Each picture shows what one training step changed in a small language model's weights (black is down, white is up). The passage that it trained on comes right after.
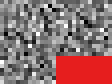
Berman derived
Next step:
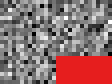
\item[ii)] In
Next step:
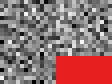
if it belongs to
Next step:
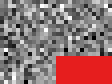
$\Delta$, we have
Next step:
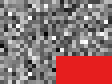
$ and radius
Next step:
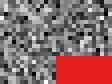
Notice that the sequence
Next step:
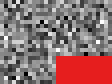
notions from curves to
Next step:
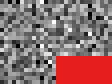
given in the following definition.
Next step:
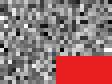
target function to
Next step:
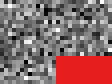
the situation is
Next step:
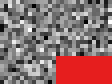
of F-actin
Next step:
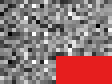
admissible graphs
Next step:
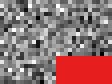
and reduced norms
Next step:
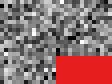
the ERM method under
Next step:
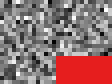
function $L(p)
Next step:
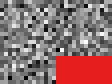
$ \eta$, to be
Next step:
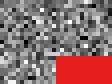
varieties one can prove
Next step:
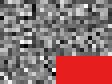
Lemma A.9,
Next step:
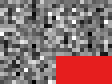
York. T.
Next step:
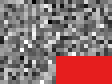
as \begin{equation}
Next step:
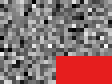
observe that there is a
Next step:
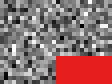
In our simulation we
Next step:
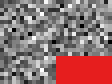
\end{proof} The
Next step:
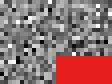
to show that $\forall s
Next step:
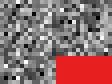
and from f to f,
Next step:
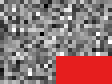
on $\Hn$ and
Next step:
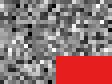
of interpolation matrix has
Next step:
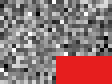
which extends the action
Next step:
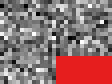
the Laplace
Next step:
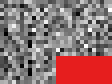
to be rescaled:
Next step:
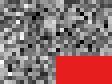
theory framework has
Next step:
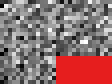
the winding number of
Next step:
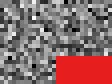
above development
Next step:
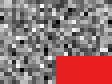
from $\Omega^-$.
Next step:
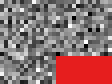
\in \V$, then
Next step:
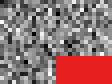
are required.
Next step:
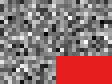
order $3$ such that
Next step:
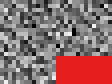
to use a discussion
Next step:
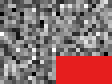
of $f$. Therefore the
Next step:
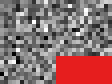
to this classification we
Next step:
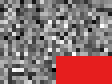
is information loss in
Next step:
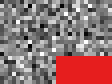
cochain complex.
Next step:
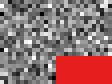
$P_g \times
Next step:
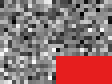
action is bounded by it)
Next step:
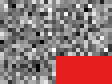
and let $g\cdot
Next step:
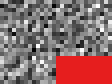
control design is presented
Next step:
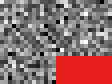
$M$, there exists a
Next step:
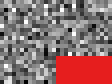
\phi^j$, define
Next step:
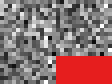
in their proof without
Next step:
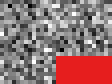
recurrence formula
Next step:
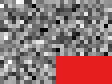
is non-degenerate
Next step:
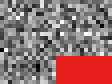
Thus $b\mapsto
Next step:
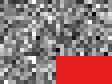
is representable as a
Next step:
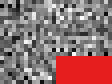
a subset of $R$
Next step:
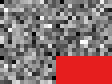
the systems. The following
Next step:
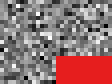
of $Y$ and
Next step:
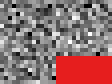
complete bipartite graph
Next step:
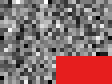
is adopted in
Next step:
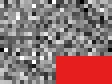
class $C^s$,
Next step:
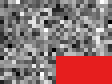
We also have the following:
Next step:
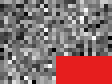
see that this is a well
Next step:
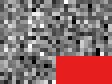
injective. Then the same
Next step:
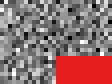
in the stratification
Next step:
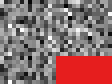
decomposition algorithm for
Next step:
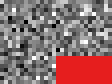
$T$ is not
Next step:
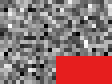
by an independent set of
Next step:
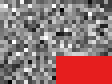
abelianization $L
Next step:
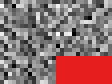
to use computationally
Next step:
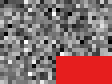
(the rates can be
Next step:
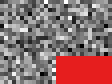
to exist. The rest
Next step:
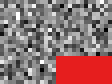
ends at $0$
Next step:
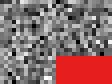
some abstract results from
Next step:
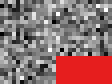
part of $R,$
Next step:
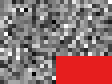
covariant derivative
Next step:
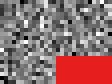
$\{\partial X,
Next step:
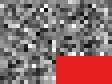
f gr}if
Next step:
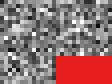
Phys.\ {\bf
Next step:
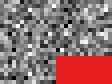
$u=l$ and
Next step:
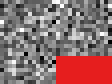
tree formed by
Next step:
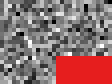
by generating functions expressed
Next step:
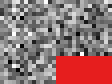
splittings are
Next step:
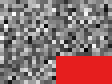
study this problem in a
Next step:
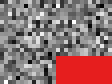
of analogue of a
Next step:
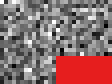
in each of the six
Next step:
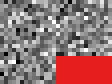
to right multiplying matrix
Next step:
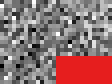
really needed in
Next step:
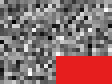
on the diffusion
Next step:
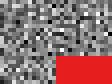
and has cdf satisfying
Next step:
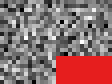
a variable of higher
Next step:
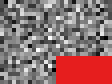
\tilde Q = Q
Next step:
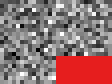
transition function that
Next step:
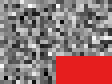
family of objects
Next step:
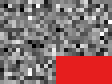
on every fiber of
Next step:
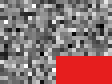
equivalence biset
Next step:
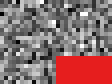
the domain of definition of
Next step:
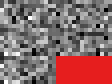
if the standard static
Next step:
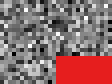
of basic open
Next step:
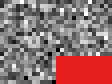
of $h$ into the
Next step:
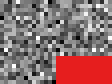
hence $p$ is
